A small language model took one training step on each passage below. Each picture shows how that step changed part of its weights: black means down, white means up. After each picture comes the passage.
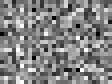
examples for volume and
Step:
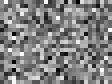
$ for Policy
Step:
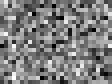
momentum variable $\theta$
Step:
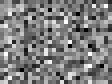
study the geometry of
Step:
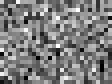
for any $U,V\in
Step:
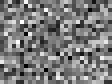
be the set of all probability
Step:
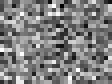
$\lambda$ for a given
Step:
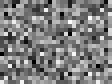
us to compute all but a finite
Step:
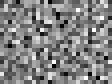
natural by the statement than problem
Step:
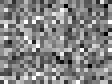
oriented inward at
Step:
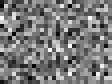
\mapsto \ph \circ
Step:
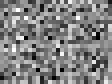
and the appropriate choice
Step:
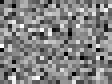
$L$ in the remainder
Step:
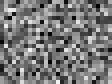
the $\alpha_i$. Let
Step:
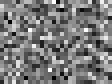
\begin{eqnarray*} w
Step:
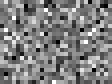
bounded jumps on $\Z$;
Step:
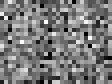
however we say the following.
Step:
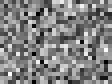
associativity}. Due to
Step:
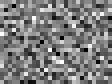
\leq k < l \leq
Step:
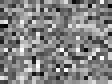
transfer function is obtained as
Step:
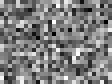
priori weaker property obtained
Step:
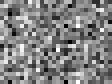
Under certain conditions,
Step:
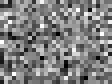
equations for the infinitesimals
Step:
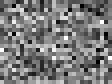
is to consider the linear relation
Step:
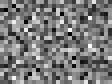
\end{enumerate} Let us consider
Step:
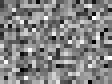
by Brouwer. So the
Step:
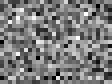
for representations $\iota$ which
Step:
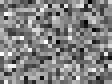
the bifurcation condition
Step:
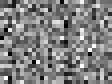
be computed to enhance
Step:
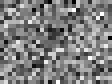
both the laptop and the
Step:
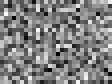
get that $\wp(x
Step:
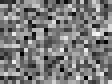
fatal flaw. It
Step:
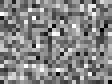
we will require a slight
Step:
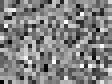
the degenerate, or
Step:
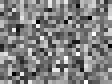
MILP relaxation}
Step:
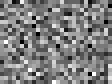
motor controller.
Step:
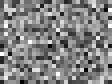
the stability analysis of the
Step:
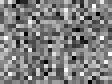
Kuratowski measure
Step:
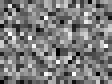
defining sequence \[ .\
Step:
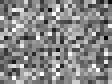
is appropriate for a paper
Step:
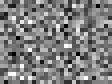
length distribution and performance
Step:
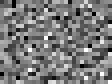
in contradiction with the definition
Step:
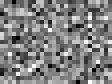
elements of homology which are not
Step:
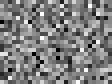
Moore objects in
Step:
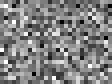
(c) random network following
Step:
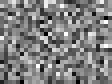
g}_{\eta}\mapsto 2\pi
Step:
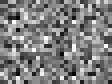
($x$ is a point of
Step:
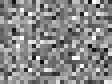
for product intersection sets.
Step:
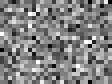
complex space forms. More
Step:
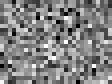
analogous of Sod in
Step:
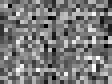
same assertion holds for the product
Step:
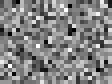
over all charts for
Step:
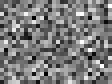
bundle so we can define a
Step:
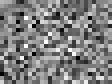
Liu was partially
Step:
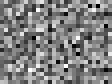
algorithm. **Theorem 1.**
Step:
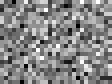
of intervals. %
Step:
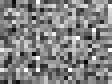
for these algorithms are given
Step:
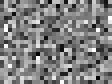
the coefficients $a_n$,
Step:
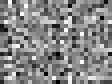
$t-$test and the
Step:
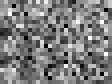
see Harrison and
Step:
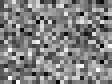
difference between the actual
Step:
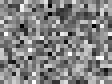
z). %\end{array}
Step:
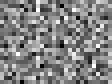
lines, but with continuous parameters
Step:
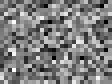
case $N$ is called
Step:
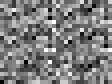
conclusions of the two
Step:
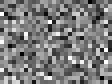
expressed as \be
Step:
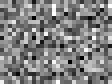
smooth equivariant
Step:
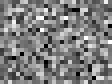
coincides spatially
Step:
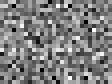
\equiv 0 \) and
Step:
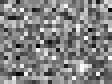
(f);$ this yields
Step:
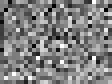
bimodule maps and the
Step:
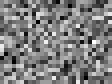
in the purely infinite case and
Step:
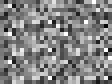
r e s z c z e n
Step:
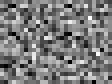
\end{equation} where
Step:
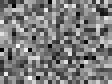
to $+\infty$. More
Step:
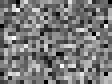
the dissipation parameter
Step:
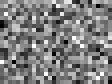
Let \[ \tilde{A}=
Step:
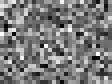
\vartheta \bar\zeta}$,
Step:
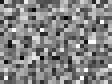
this statement is proved in
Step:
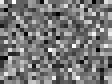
\lambda}\in P_{\bf
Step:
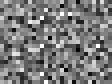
suffices to prove that the map
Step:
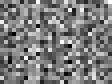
\eea Recall that
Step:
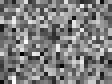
of $A$ and $C$
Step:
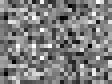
link which admits a
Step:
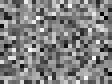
smooth at $x \in {\rm
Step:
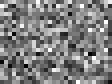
\ddt {} F \circ
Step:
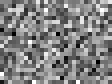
solution of (2.1) in
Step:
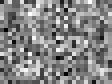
The KdV equation was first
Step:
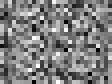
modern definitions are equivalent to
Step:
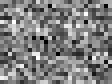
remarks) and as shown
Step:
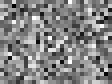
\item ${\mathbb R}{\rm
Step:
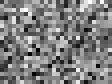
dynamic informations
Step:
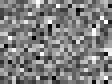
all $\la \in \cc$.
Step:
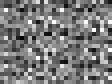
or obtainable by the methods of
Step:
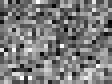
0$. Therefore the non-zero
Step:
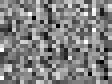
natural way, we can use
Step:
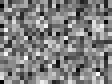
operations. The outline of
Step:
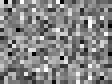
SVM & LR &
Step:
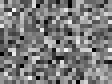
in $IPP$. The
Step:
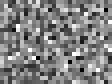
familiar and tractable
